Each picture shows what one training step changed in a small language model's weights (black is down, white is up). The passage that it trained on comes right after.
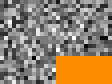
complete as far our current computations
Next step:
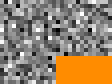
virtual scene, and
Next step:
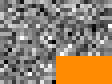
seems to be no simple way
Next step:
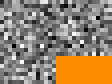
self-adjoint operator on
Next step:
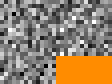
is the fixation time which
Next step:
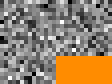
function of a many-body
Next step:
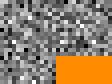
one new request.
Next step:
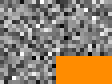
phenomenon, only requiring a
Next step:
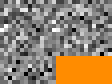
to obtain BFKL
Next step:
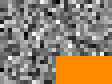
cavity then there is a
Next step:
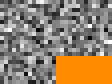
bias the results, Figure
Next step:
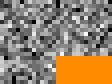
better estimate a sample's overall
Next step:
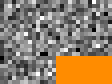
= 10 ppb) and
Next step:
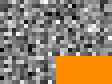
ionized fluid only.
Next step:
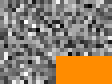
where ${\parallel \cdot
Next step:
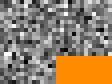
been constructed. The geometry has
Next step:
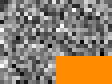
in order to quantify the
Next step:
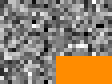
a linear space) into
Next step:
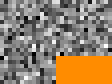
instructions, focusing
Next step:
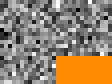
the warm dust associated with
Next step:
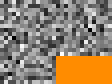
has differential visibilities with
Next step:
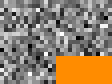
For an open space the original
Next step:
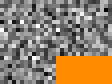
construction. The orginal
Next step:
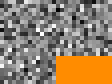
shows the gross radiative losses
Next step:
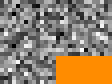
Ohmic region, for
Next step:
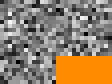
decay time of the flare
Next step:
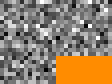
implementations of it with
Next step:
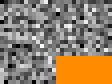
contrast, satellite-based
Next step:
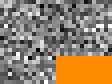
\sim 2$ and
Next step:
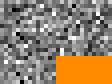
Singapore to
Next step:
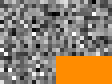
constraints we have numerically found the
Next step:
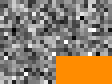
the application itself or caused by
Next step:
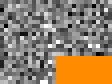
C\right) $ given
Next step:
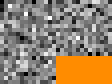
would like to acknowledge
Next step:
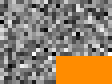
we identify the magnetic contribution,
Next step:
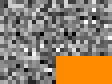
the vertex function is part of
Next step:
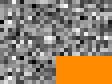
extension of the SM with
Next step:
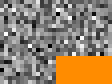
between neighboring vertices
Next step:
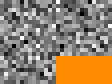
then defined to be \be
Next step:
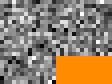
electron reservoirs. Although the
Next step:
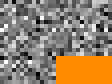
experiments to obtain the results summarized
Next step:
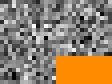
in the estimated precession
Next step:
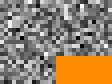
emission over a broad range of
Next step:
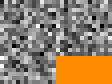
work, we report on
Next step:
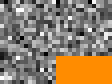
& Jetplane &
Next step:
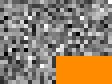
field which contains the change of
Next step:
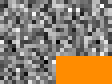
the upper limit constrained by
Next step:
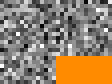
latitude because Earth magnetic
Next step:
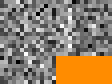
five additional solutions corresponding to the
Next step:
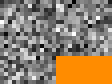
centrifugal force
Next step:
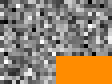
a Pareto front for
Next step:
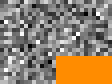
incidence. Indeed, the
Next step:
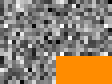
(Prochaska \&
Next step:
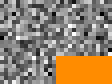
is due to the presence of
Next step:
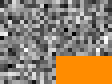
various energies. Here we focus
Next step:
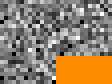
assumption may demand that the angular
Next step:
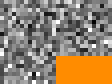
At the encoder stage,
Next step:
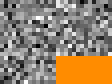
is the 10d gamma
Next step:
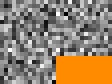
for the replacements
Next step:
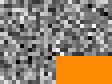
classes. In the following we
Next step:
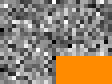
effective penetration depth
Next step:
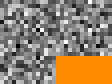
angular accuracy of such a
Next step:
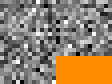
major phenomenon of social coordination
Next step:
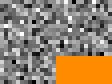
larger than one, but it
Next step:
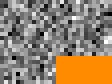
the various rates and interaction parameters
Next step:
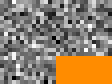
and ML-driven approaches,
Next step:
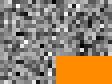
(sharply), then
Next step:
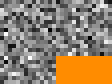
of their implantation range
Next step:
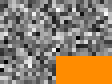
the light curve: the angular
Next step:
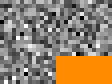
shapes which follow approximately the
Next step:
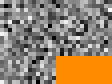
linewidth. The optical rotation
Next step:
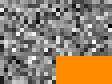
We note that the right hand
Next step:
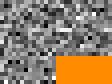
for $M$. All the
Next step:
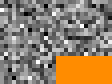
location. \item We implement
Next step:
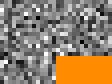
in the beginning part we present
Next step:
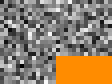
Ti layers, the local magnetic
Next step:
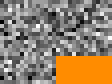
indices are integers with
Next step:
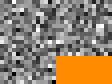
and stability) of social
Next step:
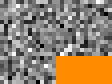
quantising the equations constructed
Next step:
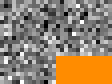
for some MoGe wires
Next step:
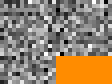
\end{align} where
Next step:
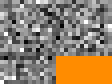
semantic validation in GPS
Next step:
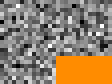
advantage of prior information from a
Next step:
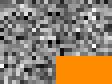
to freeze-out of
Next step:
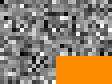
prompting numerous research
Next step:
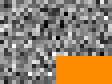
for use in spintronic
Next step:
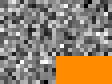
evaluating the system after the
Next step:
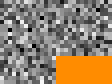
bottom). %We observe the
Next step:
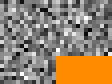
inflation. However, the negative
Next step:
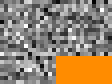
sizes. Between
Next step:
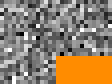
However, as comprehensively summarized
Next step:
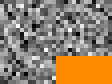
one faster than the other.
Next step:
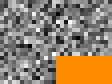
the collective mode behavior of the
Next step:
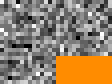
the two faint sources
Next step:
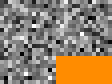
a few terms involving nontrivial
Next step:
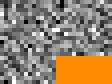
when reactions must occur in
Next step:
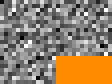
have to \textit{a
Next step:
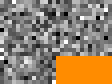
and we estimate different physical
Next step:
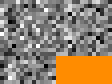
can be seen already from the
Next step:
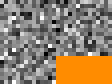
3 is a general form describing
